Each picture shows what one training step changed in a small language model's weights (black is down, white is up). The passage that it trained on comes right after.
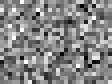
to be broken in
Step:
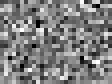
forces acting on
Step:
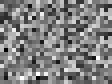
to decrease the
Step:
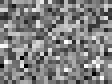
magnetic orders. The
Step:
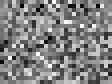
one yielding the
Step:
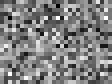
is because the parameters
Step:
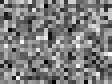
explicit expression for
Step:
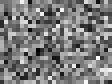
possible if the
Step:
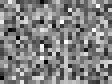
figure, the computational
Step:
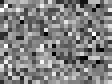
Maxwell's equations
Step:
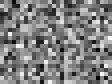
of train stations
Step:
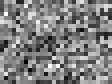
we also applied an
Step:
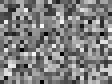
based on the
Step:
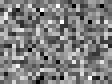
edges owing to
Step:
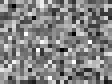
dimensionality of the
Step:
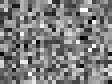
of the outputs.
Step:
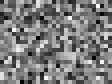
emission, which
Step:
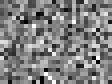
show the contributions from
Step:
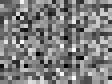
the divergence of the
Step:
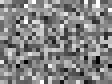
time order in which
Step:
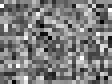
RG result
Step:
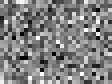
this happens when considering
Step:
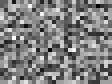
factor $\sim
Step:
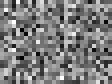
running example, as
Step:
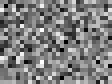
case, perfect
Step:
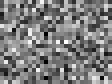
spectrum (PS)
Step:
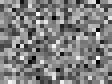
obtained by integrating
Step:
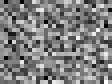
Information and Computer
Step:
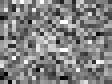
switch we will
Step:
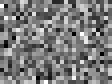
gauge invariant and the
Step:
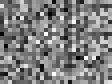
the true risk
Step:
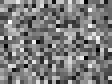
effective theory are
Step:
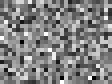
enables the use of
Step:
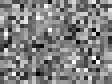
In the source
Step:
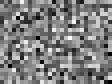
the thermal bubble yields
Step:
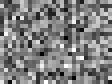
the prompt and
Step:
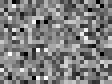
user and is used
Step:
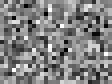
evaluation function.
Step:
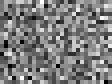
vacuum field equations,
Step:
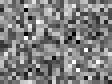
structure in the hot
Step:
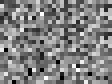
to play a key
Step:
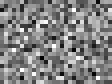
total (in and
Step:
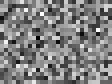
rather than to assess
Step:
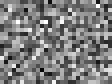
quantity, but with
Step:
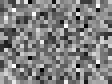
to run our
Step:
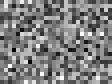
anisotropy corresponds to the
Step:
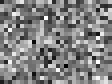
has a weak
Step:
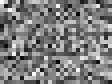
are stable,
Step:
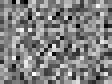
be verified that
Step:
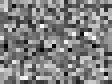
number density of observed
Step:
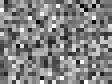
the fibers.
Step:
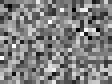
with sufficient statistics.
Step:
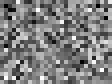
where some confusion
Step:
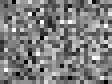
r \sin
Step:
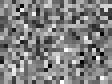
and $B$
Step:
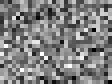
the filtered
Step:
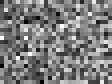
phase. The magnitude
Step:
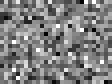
critical temperatures for
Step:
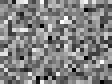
chemically and
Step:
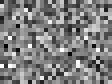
in such systems where
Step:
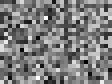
is more likely to
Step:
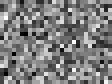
field, as their
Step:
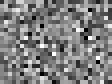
diagrams from the operator
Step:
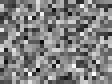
to enhance the
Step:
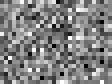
be taken as a
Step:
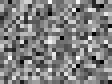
at two different
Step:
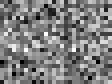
the deep inelastic
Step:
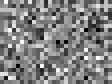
respective regulations to
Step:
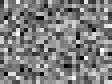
The ground state of
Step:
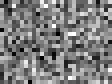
\mid <
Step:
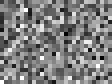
model that separates
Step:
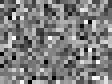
on a question
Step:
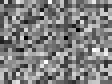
a collective behavior of
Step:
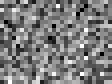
which was 9 T
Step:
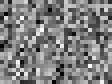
form at the
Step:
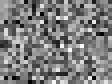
arrive at
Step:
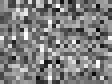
concept previously demonstrated in
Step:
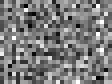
Received 8
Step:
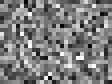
presented in the paper
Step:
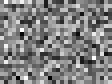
resonant tunneling conditions depends
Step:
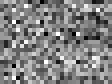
contextos de
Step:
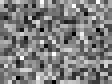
exploration and transient
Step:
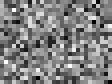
the cosmological parameters.
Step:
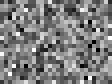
on the train and
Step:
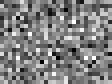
the associated error
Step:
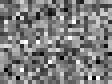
the linear estimator
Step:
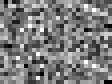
unit cell. Each
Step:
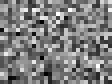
theory limit from
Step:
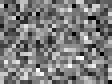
and the neutron
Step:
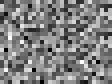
to have a
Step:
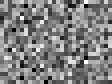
small font
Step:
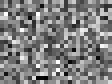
is given by
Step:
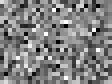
Approach to
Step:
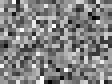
contributions. For
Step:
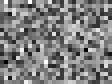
uncertainties in our
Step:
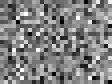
account of how social
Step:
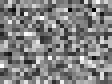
discontinuities and
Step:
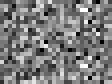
label from the
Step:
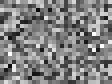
mass dependence is
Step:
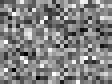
is used by
